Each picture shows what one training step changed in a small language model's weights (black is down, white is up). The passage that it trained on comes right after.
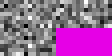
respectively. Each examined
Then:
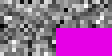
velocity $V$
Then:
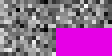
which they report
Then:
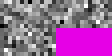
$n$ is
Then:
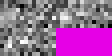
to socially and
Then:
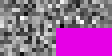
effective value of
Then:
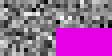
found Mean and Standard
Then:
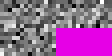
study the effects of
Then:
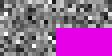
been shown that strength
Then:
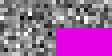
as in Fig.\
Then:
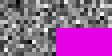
position of the tensor
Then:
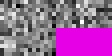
authorities and local
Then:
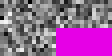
4-form of
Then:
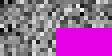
materials, nonlinear
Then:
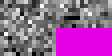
on creating a
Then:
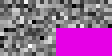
of August
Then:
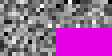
HBA algorithm.
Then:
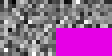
the objectives,
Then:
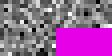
Up to the
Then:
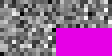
its natural argument
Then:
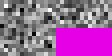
create services that have
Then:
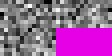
environment at optimum
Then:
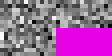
of GIS and
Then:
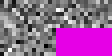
the magnetic field
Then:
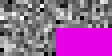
BEM and
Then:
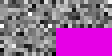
were interpreted and
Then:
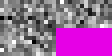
various undesired
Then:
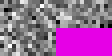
Runner and
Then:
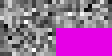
By differentiating
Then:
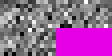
interesting candidate to explain
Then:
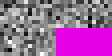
scatter plot of
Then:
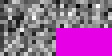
for instance,
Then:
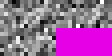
study showed that inclusion
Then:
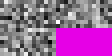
x axes for
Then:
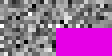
were calculated using the
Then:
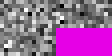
configurations. We first
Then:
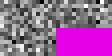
strategies in these countries
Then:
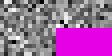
was calculated from the
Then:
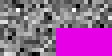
propose to use the
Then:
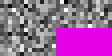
of data whereas
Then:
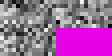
has designed and developed
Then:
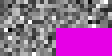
of data, associated
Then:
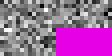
but distributional quantities
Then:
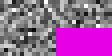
are their corresponding
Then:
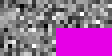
to modify the
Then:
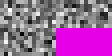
foundation for future
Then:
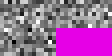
tasks in the original
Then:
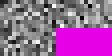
tips into
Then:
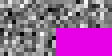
for $\alpha
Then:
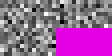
twist-4 photon
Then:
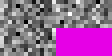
FOR Gen
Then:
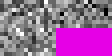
are larger fluctuations in
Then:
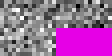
from the brain to
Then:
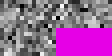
to provide the needed
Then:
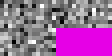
for 5 minutes at
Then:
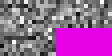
of one is
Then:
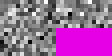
model is created.
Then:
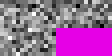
method employed to calculate
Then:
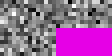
many different areas of
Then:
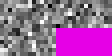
any $y
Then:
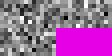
in estimation of
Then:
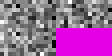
transitional behavior in
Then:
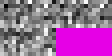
results show coefficients of
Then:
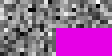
The country is bounded
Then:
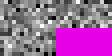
inclusion criteria, and
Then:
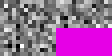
a risk assessment matrix
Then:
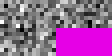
corresponding branching fraction
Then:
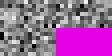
and in our case
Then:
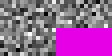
economic losses in
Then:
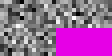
matrix. He observed
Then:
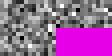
observed that as
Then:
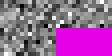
to the description of
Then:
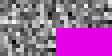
quantum transport at the
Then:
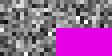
in older
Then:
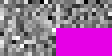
Science from Universiti
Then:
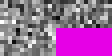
post burst
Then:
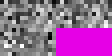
technology can only be
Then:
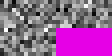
the space and the
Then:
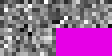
applied, which will
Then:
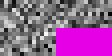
the use of
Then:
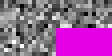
to map the representation
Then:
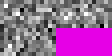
that, while the
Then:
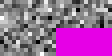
Given that the heat
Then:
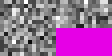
of codes. Given
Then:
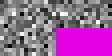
adjacent groups is
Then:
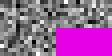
function nor increase of
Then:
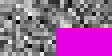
the diagonals
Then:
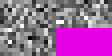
own. The
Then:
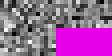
the area of traditional
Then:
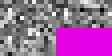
could not be prepared
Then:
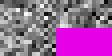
highlighted the potential
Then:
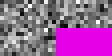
which is multiplied
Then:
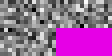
data frequently exhibit
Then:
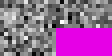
and make a
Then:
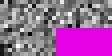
with a serious
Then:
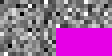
is correlated with the
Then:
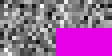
for the effectual
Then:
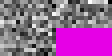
cost required to reach
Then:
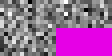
mass. The
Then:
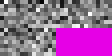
questionnaire was conducted via
